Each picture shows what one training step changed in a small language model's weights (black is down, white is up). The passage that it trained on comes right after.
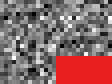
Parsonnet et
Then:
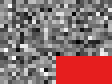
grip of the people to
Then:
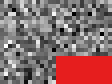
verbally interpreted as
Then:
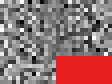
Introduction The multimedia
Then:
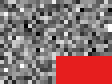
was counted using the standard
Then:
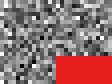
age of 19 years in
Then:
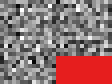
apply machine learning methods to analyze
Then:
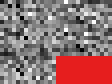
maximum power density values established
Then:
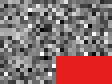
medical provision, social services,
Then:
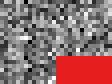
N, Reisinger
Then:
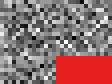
of personality. In
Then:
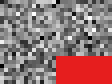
of laminated composite structure.
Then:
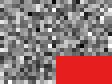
inequality between rural and urban
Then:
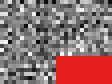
research findings, case studies,
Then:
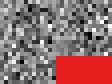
hr. and then for
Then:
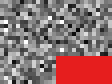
and 20% female students having
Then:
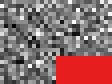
target.** Figure 2. EU
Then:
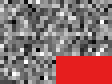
given by the person.
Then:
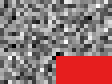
SNPs and breast
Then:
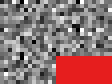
Table 1). We identified
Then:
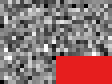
real nationalism we need to
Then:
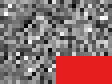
display is an evidence of the
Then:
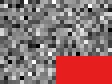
chain Figure 2. Block
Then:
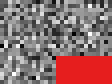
sharing and knowledge implementation each showed
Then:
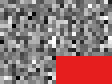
heads against the door
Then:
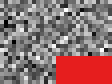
profit generated by the system.
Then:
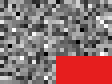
habitats which can be used to
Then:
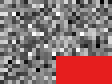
than the others, due to
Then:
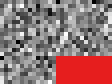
Organized and hosted by
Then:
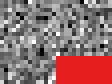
signed an NDA.
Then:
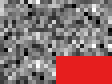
worst. Discussion The
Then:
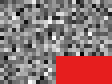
criticizing the current condition
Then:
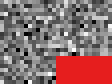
study are included in this published
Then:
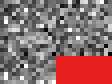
Ward 4 Ward 5
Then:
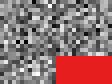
- To apply the disability
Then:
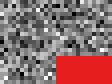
the ball towards another
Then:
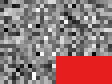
based on reducing the misused
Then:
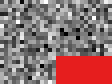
(500 mM) containing
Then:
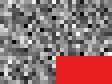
of the public services is not
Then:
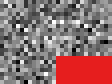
have a predominant influence in pandemic
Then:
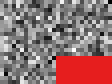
mesh or iteratively
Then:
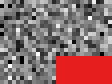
wood slab/wall
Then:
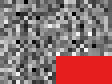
head pointed to the
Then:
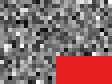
this does not mean it is
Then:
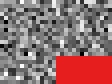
conductive framework is formed.
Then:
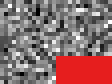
Dominion and Form A
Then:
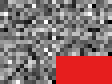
will be measured by the
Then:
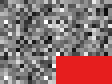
to be followed in the
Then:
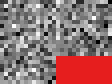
prosthesis. CBCT
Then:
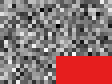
of the deflection that occurs
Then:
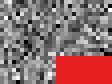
such as documents published per
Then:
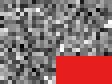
(how well the communication
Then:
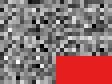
enhancing regulatory independence and
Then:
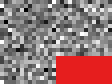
negligible mutual
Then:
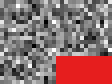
SLC sub-family
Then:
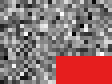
. r^2 is equal
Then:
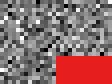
estimation framework, particle filter
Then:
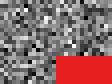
as I have. I understand
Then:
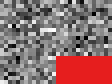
that, in accordance with the
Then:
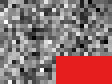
and spoke as in
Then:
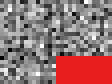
broadband phase impedance
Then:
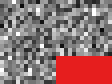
1 This article is part of
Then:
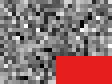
is pronunciation difference
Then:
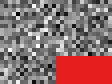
about the renovation programme
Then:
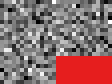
This was a major concern for
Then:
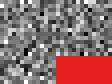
is needed. In both
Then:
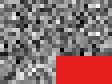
figures for MPV were up
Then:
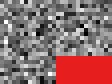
study will also assist
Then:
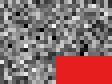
languages as many resources are not
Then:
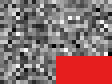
which the particle passes,
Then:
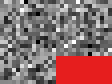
author PhD, Associate
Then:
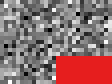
(AR and VR)
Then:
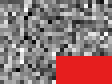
concerns (26 %), including
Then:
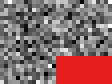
to develop the RAP
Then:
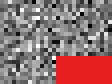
per the programs illustrated in
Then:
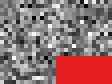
downstream recipe.
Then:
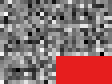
ka, yung
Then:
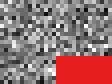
measured in terms of its
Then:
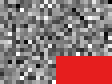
show complementary distribution of the
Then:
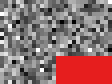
and suppressed trapping
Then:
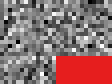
punishment, which is
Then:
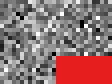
is projected on a
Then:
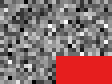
big enough to hold the
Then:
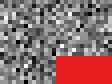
(2005) observed that
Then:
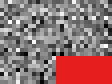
judicial decisions and the use
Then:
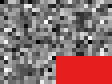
4 to 32 mm, with
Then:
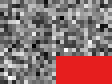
Unhealthy diet
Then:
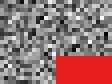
dispersions at intermediate pH
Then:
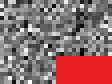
addition to being relatively low.
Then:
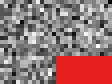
saturation profiles of fluids
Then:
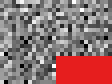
use of machine learning in
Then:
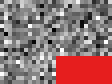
is often possible with an option
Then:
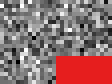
t is not apparent.
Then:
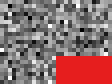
researchers to implement and improve upon
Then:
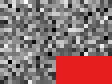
of social media addiction,
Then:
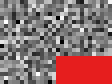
the use of NUCs
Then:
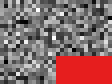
best one, this distribution is
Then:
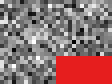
perceived stress among the students.
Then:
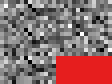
m⁻². Time
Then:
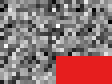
a jet type colour intensity
